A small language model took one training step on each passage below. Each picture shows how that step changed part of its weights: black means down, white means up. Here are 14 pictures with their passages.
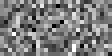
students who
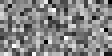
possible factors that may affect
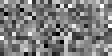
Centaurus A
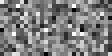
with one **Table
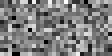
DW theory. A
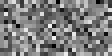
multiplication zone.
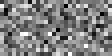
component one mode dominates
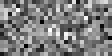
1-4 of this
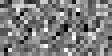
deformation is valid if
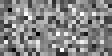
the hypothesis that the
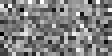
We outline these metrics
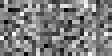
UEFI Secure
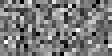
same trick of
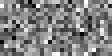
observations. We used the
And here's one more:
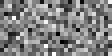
on the superluminal
